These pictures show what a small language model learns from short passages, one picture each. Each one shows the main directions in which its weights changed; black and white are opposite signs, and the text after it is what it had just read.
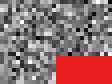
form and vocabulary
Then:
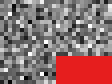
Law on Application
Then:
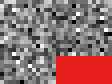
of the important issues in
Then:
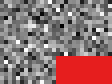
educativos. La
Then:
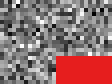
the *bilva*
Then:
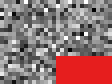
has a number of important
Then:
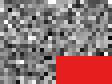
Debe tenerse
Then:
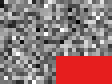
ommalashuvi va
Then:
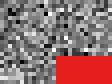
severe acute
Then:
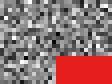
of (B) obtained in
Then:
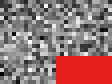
9. Find the area
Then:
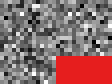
родина + діти
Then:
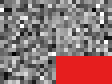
performance so that GSCM
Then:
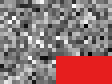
повністю її
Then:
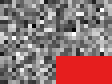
widely available in
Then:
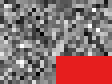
for their contribution to the
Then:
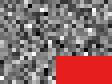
Results: Results of
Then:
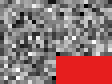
legal relations, etc. were
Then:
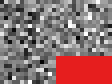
та технологічні
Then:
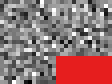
consisted of 339
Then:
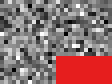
university stage is considered
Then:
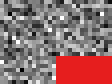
pupils (20
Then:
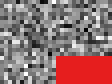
de formalização,
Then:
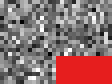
communications industry
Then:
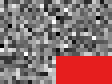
has recently seen significant
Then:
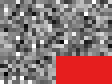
3: Link between the
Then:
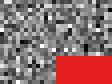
de los pacientes y
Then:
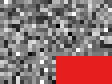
choral group.
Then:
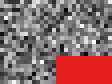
of Children's
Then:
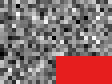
such as carbonation
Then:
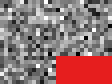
Forobiy, Abu
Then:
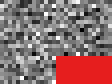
S. S. et
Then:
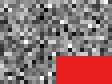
que marcou muitos
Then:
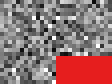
a) Menos de
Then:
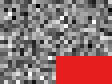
Routledge. 2.
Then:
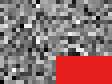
how storytelling
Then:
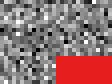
سازمان در
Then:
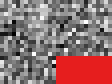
reflexive approach. In
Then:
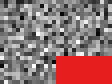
familiar. O
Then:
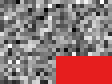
volar Barton
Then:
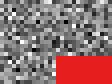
training of any
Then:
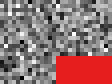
facilitates treatment and
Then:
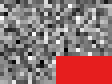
not applicable to this
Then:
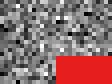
la production des meilleures
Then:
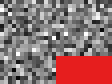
ripening is very
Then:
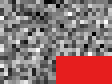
Central Asian
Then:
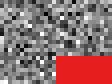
от незаконного
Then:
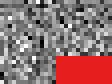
exposure, which may lead
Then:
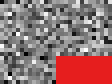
comments before submission
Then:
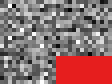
wind direction in different
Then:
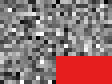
adoption [64].
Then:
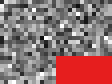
as a contributor of
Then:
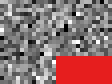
state ascriptions.
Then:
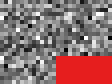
vivió el país
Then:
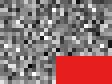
products of CAR-T
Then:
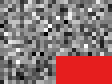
a retreat to
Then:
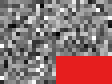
adabiyotda ham
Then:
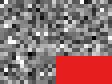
das musikalische
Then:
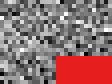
for this challenge and
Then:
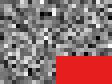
- Worked out of
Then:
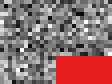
sociales, implementando
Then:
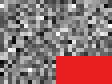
to clean them.
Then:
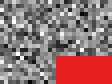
and Growth in
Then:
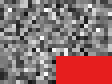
of the cell is defined
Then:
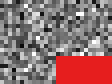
polícia não está mais
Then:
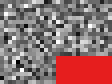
of such regulation within the
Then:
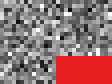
of examining millions
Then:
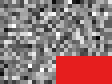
febrero de
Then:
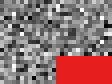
The following methods were used:
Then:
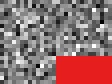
knowledge that contributes to the
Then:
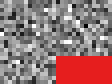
unit cell used for
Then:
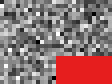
standard drugs used, while
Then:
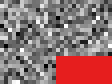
community members and
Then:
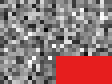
research, multiple models,
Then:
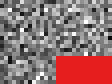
timing in predicting the
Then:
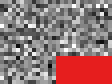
colour shift are
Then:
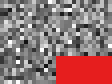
removes the second
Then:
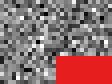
dimensión narrativa. El
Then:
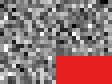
and black nodes
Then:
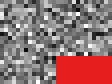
behavior of children.
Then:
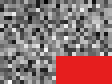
The results demonstrated that the
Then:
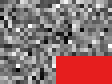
to obtain a large
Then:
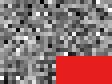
followed by white
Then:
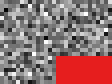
figuras famosas
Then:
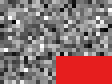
382 femmes de plus
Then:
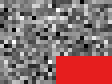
The wood itself
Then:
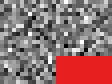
as education is a means to
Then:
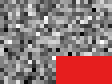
identification of best practices
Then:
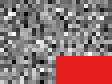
Cuadro 3
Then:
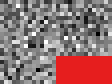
In this study, the
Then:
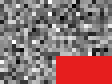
به لیستی
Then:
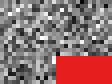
governo alcance os
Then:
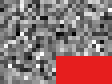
va shu bilan uning
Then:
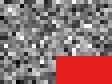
taken and analyzed by
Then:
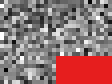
optimal solution. The
